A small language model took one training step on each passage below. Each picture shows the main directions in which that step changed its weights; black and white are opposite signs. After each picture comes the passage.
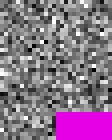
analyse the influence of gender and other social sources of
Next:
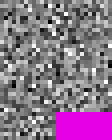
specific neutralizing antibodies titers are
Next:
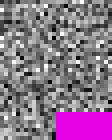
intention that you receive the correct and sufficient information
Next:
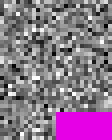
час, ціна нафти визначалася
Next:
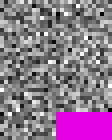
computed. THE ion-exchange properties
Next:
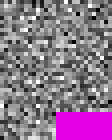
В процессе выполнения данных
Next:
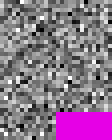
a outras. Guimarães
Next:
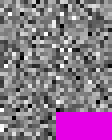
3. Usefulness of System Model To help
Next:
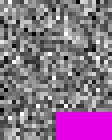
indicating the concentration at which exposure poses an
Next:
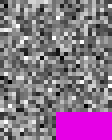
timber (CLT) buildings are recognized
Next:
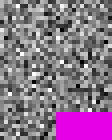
ومدة مرض السكري
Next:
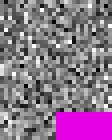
be 3 ppb, and the sensitivity towards
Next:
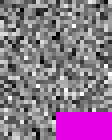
и размерами, что позволит
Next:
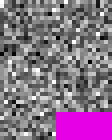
A minimum number of input soil parameters such as interface
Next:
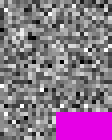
faoliyatini sifat jihatidan yangi bosqichga
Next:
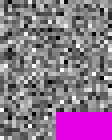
implementation frameworks. Moreover, efficient updates of
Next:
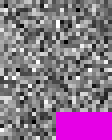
a zip or tar package). Figure 10
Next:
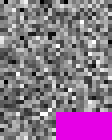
The selectivity co-efficients,
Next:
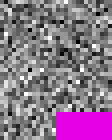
lang leren. Data perioden
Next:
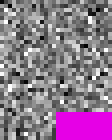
COESO Project title :
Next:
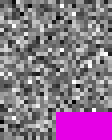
600 square meters in one year.
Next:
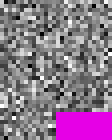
хронічну активацію, що
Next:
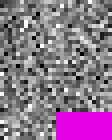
con caracolillos de las especies
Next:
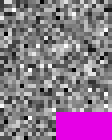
ciencias naturales en la educación básica
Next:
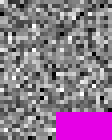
more freely the inspections with the fare
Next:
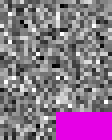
dermis Functions - Sensation -
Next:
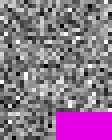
Alat Penilaian Kinerja Dosen
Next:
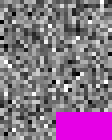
to the patterns defined in the ontology, following an
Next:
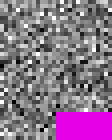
localized exciton dynamics in 2D
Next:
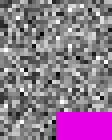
and receiving services to satisfy needs through the
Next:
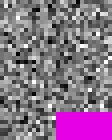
most species-rich families. Each species'
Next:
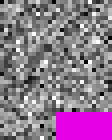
1$, dann sieht Gleichung
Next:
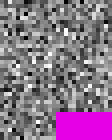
Shoir ayriliqda qolganini
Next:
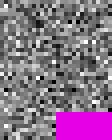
the antifungal efficacy of Van
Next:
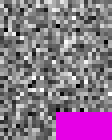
ICanRead program includes the essential components of
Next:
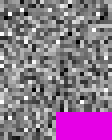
Fluorescence lifetime imaging may be
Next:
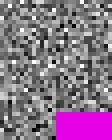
Grazoprevir such as theoretical plates and
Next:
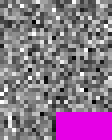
user did not support the use of this material.
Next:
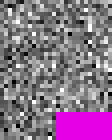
potassium is the initiating factor of AD,
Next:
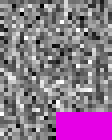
- The root module within each growth chamber
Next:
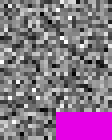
information and figures S1 & S2) and
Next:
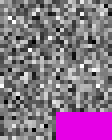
in the UK, a 90 grams per
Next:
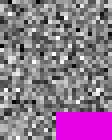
and their corresponding citations and altmetrics attention
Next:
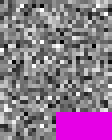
Manfaat teoritis Sebagai
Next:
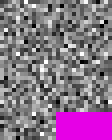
participanților din cele patru zone
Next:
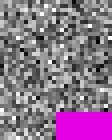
acreditando que seria uma medida
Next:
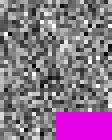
platform will consolidate the Portuguese National
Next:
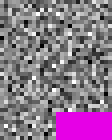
business and biodiversity assessment. Two
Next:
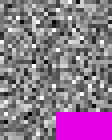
performance (dependent variable) and the independent
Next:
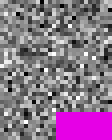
va metodikasi (ta'lim sohaları va
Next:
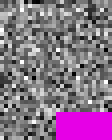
нормальному распределению,
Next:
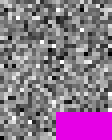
esa ta'lim va tarbiyaga oid barcha
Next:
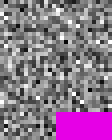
be found in [Pin02] where also the
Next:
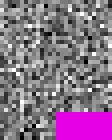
Нуклонный синтез – как
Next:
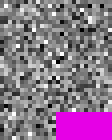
of that, a father has a crucial role for
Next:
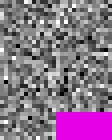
[10] has used neighboring
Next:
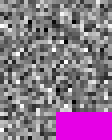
product information immediately. - D5.
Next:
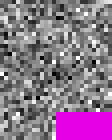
The research analyzed the refusal catcalling
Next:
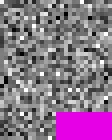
could influence vegetation dynamics, but there are
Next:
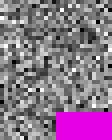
the fields of winter wheat in the
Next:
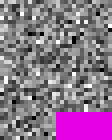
COVID 19. X axis represents the gender and
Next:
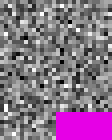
Bu çalışmaya, a) Tahkik
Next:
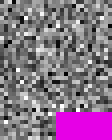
kullandıkları şeklinde
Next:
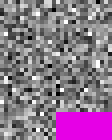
Milliy bankining yillik hisobotlari
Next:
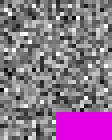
la articulación glenohumeral.
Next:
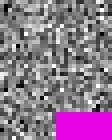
escola contribuir para diminuir os
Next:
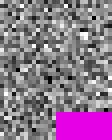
carried out with thousands of ships,
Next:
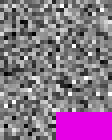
opportunities for long-term growth and resilience.
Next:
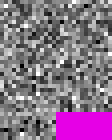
- **Disposição para Pagar
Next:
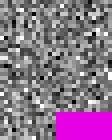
interessante e promissora como forma de
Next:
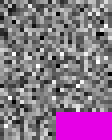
one, or few centralised locations and then
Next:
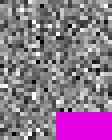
motor actions interacting with water resistance.
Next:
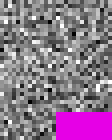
enacted their pension laws to establish the
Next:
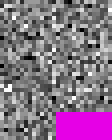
and studied in the palace environment, and was given
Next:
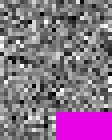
their view. The intention of the design is to
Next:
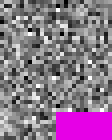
9 mm round standard concave punches
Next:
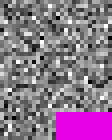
computer simulation that relies on empirically detailed
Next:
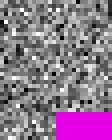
packet and sends it over both the primary
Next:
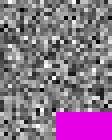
edi, boshqa turkiy qavmlar kabi
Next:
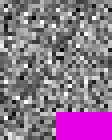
uzależnień rozpoczyna
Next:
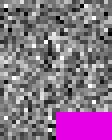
wider und sind ein weiteres
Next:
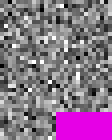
Department of Science Education, Ahmadu
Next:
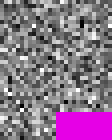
Re-adaptation Toolkit Main
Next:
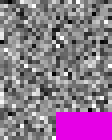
s(v)^2$ The second S index
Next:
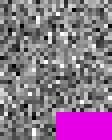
empregava em suas colunas,
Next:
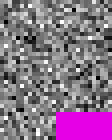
Orzuboy o‘g‘li
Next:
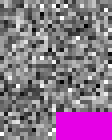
to reveal the inner workings of algorithms, their
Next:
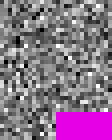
view showing hourglass wear eroding
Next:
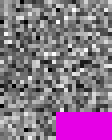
mixed phase. While amorphous-Si at
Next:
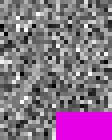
damage. 2. We selected 20 farms across the
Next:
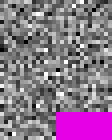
Uncertainty ϵ , % 1 0,8
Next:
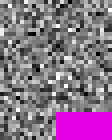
K. Ghosh and I. Saha,
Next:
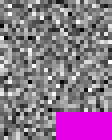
of adhesive that one TAC alone can
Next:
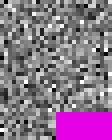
of God, noble character, global
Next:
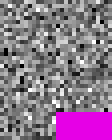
infiltration in 80% of tested
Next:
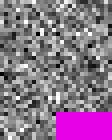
today the door is at a height of
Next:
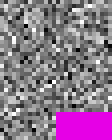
Ayniqsa, kichik biznes
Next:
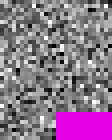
Kueue's resource monitoring and pod suspension
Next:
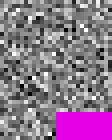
русский язык. Республики вправе
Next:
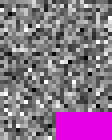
their lives, such as depression, can
